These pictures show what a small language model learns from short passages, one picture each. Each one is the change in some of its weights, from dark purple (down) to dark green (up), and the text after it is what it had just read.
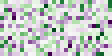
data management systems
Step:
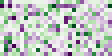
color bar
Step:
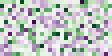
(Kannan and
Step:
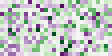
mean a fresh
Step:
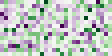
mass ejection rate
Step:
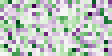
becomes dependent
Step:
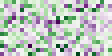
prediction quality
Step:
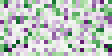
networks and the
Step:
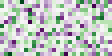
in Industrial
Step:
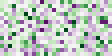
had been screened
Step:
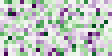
This implies
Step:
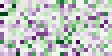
at a high level.
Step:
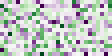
tool is a
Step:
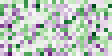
{author} {\bibfnamefont
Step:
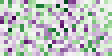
will behave like
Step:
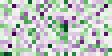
have beeen measured
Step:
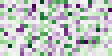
Su :
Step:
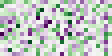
grade V (4
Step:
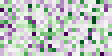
The Oxford
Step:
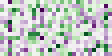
discuss different types of
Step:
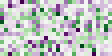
in wheat.
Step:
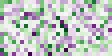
we also implemented a
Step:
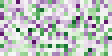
area can lead to
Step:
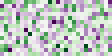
expressions are given
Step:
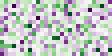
fields wave functions if
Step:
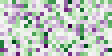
computation case on a
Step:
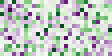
cover duration
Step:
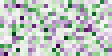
of several properties of the
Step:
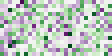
on the space of
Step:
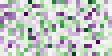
which can not be
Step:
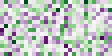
particularly relevant in
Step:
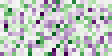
queries in a
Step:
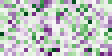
and ``elastic
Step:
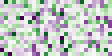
important food and
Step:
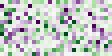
moment since it does not
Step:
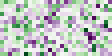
power in the map
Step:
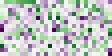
teachers are
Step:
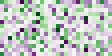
However, since one of
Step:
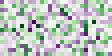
structure distortion during
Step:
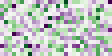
kicked at
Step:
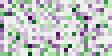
UV and optical
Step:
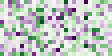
of regularity is
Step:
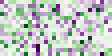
used. The results from
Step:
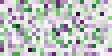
and, to a more
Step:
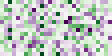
rate of grains into
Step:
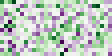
preserved or
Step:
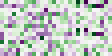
in the previous period.
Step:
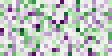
share information,
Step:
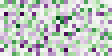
from the rooms
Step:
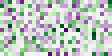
to unseen
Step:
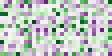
procedure and to
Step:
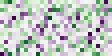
directly target
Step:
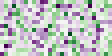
NA NA
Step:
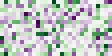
our three implemented
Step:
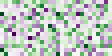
only enter through the
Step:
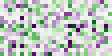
of predictive methods
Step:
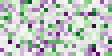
regime, while being
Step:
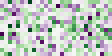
is expected to be
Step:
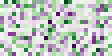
with European
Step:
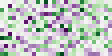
drone, first
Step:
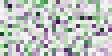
the output are
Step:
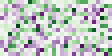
be explained by
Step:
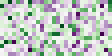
to communicate with
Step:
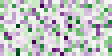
transverse polarization
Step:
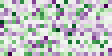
in Sweden
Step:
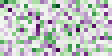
mechanical and
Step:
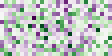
is defined in the
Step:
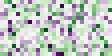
state, yet the
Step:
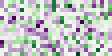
well-being of
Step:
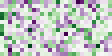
(S) over
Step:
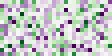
is about 30\%
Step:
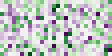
separation along the
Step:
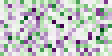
main objective of
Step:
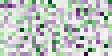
Precision \\
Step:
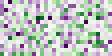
of skin.
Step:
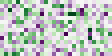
The utterances
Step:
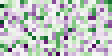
individuals analysed
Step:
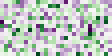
$n$ of the
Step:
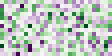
depends on location
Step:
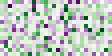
The first term on the
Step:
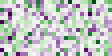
increasing number of
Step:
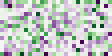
the most effective
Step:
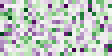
There, the
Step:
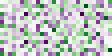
that they have no
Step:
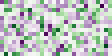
to buy, the
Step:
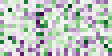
it as a direct result
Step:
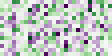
The bold diagonal
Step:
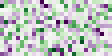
is essential for
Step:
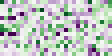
More so,
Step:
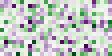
\propto -
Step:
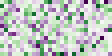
in the prostate
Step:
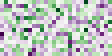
Sciences, Vas
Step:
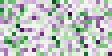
execution strategies
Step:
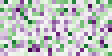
ranging from
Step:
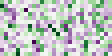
transmit this cost
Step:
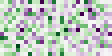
usually discuss team
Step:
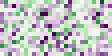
being ingested in
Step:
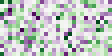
velocity of the
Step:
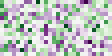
component $V$
